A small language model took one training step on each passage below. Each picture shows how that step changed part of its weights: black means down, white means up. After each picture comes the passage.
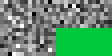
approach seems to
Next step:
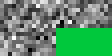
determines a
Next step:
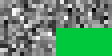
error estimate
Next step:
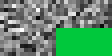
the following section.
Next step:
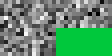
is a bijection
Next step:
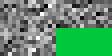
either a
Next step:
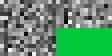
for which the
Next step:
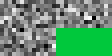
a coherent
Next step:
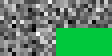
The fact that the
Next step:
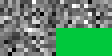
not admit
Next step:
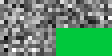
distance between
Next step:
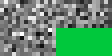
that form a
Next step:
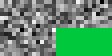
with normalization
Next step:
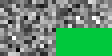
\leq \tau
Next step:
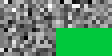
note. The
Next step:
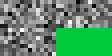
$\theta$ corresponding
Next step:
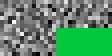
Now Theorem
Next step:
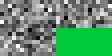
corresponds to a
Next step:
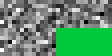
number ring?
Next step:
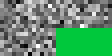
eigenvalue we
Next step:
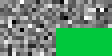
D, x
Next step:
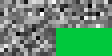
a sufficiently
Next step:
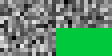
the best
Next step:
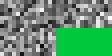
the following holds:
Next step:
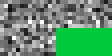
\dom =
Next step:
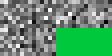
seems to
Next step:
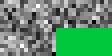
There is possible
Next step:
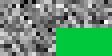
proof it is
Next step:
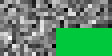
from right, we
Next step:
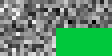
The asymptotics
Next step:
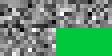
there exist finite
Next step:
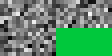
the three particular
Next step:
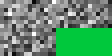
from the base
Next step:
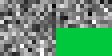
positive linear operator from
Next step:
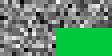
distribution with the
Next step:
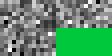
of which are defined
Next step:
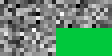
codimension two
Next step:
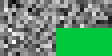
increasing in each
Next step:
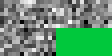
left to prove the
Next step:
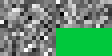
free particle
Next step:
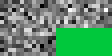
z \in
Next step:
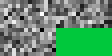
the local reduction
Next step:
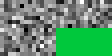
\rangle =
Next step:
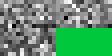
energy is
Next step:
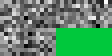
us now set up
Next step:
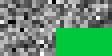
j \neq k
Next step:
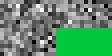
particular geometric
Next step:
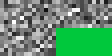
turns out
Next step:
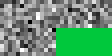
mapped to
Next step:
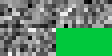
there exists a
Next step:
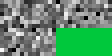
we note that
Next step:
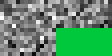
the following:
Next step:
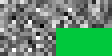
density corresponding to
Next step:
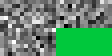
and is 0
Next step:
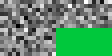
if for every sequence
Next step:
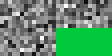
the following connection
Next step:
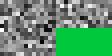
the obstruction
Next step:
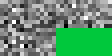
stated in
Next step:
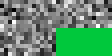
integers or bounded
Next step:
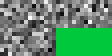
commuting probability
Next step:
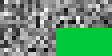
difference \[
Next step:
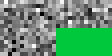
+\infty$ in
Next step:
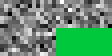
$\phi \in
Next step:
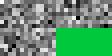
can be used to
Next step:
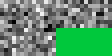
-- eight
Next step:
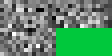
and Pareto
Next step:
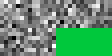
formula defines the
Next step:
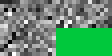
are in box
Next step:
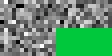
compute the
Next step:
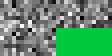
invariance of
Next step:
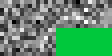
The constants
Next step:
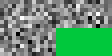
functions do not
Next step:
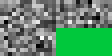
of our main
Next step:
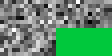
most dimensions as
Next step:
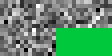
consider the following
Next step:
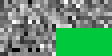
\noindent Now
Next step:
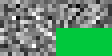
dt}$ we
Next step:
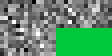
respectively, that is
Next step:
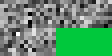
Also, a
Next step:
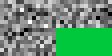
c \int
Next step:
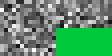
in the state and
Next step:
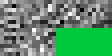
two examples.
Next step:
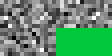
is optimal.
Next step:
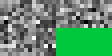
of the matrix
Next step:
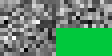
of the approximation
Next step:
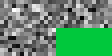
flows are
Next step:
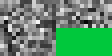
of the top
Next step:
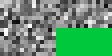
\\ We denote by
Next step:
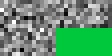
take on one
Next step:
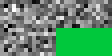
for some $a
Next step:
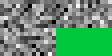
by continuity,
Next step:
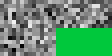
observations or
